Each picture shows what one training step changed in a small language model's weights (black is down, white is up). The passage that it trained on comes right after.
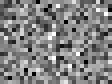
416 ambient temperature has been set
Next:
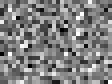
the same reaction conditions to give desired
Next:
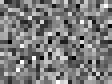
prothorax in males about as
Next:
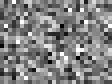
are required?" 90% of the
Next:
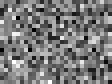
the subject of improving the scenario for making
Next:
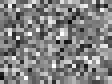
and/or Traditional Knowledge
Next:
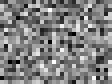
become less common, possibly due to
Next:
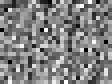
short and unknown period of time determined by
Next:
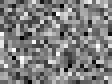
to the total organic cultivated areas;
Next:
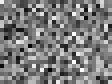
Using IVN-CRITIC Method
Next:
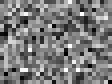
could have appeared to influence the research
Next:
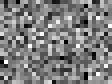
In the present day, domestic violence
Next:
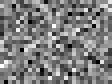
they give reddish-brown
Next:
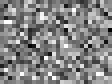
- Mobility from native place
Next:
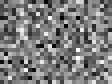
students only recording about 500 words out
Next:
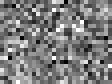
2021). We used environmental monitoring data that
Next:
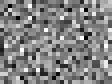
non-supervisor vs
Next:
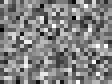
competency. - (a)
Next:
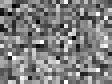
of degrees. This temperature rise significantly affects
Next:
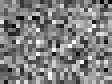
be considerable at the corner and center
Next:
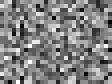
urethral stricture as an
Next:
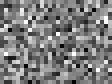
is seen that number of studies examining
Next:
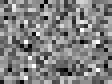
may require 5- 10% CO₂
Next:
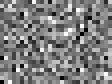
(SEM) with a
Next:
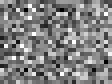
Line Of Action TPM
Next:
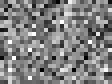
variables smart leadership and sustainable performance,
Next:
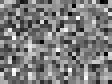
in the Post-Test,
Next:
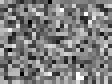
paper during the review phase. It is
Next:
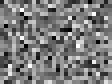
service. The model presented in this paper
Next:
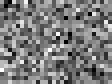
Fig 9. Temperature contours of
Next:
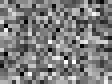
finalizing the manuscript. Rok
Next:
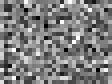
parameters NGS Research project
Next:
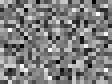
BOCAS NO.3
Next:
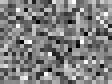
development of all organisms. However,
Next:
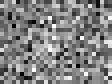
as a dancer is the greatest
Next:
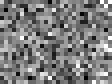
Education is imparted by teachers.
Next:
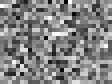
with POPE's duty
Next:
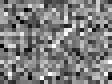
activities, and I served as the
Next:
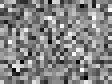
with entropy production [7].
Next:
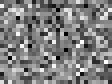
interactive tasks. The child tries to
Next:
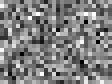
mismatch. Consider the following
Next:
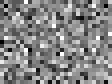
guarantee that no one is subjected to
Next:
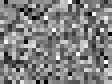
if people mattered” by British
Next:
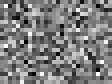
genres. A number of linguists
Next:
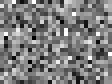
and the subsequent τ decay produce
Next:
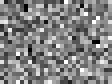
world (Kuempel,
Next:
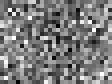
phylogenetic relationships of the Spanish
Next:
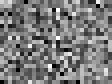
a fitting of the large-angle
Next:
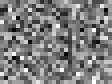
the expected finding of decreased pain using the
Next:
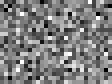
patients in daily clinical practice represent various
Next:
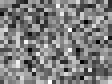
of agricultural products and ensuring their protection and
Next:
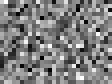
should be more food aid to
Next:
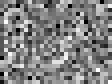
employee motivation, when they support the value
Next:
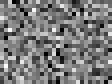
Abcam, ABCD
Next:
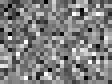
percentage of all deaths secondary to
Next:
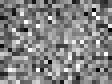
some students knew the strategy and how
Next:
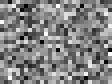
studies have been actually isolated as solid compounds
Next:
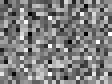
respondents indicating weekly or monthly
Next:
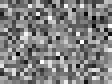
repeats on a conscious level
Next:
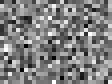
a multi-scale approach is performed.
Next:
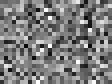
“pinking” potential test also did
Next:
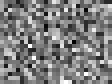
platelet count and white blood cells).
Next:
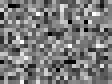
length of the research period. Future researchers
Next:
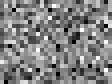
is obtained for $$0 \leq
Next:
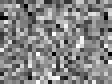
thinking is the ability to look a situation
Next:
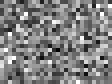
to interact with other people, and
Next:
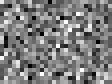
national programs such as 211 and
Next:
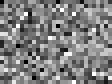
relate to tourist, place,
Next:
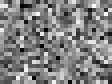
bodies outside intestines. According to
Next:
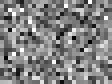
functional layers:* This criterion focuses
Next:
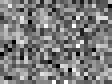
dedicated to develop an innovative learning ecosystem able
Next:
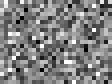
via online quizzes and go
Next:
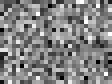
major attention, demonstrating a power capacity
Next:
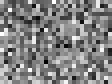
prepared by flame synthesis process.
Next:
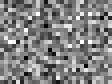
surface pressure on the bridge.
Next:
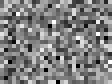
in a patient with a CoA is
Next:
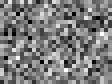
Alopecia Areata**-
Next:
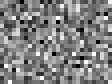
so as to accommodate an increasingly
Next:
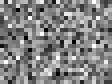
author analyzed Akhmatova's
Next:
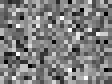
S. Stoporev and
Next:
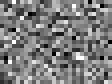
create Elevated Prints are
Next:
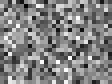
body movements and extreme group work.
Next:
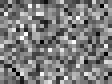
highest level of education and the average
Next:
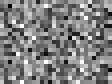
Os DMC +
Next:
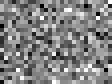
a one-off fixed-fee
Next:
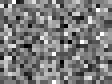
or not you have reached the goal of
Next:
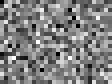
stationary and if it satisfies,
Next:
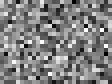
one scope. In the modeler,
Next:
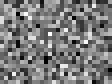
programmatically. An example of the
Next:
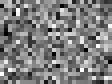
two piecewise models occurs on
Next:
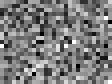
of coronavirus as an
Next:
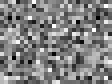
as ijara (lease)
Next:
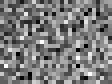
to δ 7.75 suggesting the presence
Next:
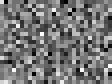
et al, 2024). Resource requirements
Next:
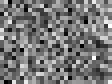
legalisation of prostitution is for
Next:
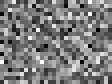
as healthy sources of oil for human
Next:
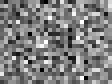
had a higher proportion of males and
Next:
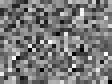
of Clinical Pharmaceutics and
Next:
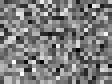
introducing the trust-based veto
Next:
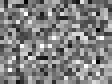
creating jobs and reduce the rate of
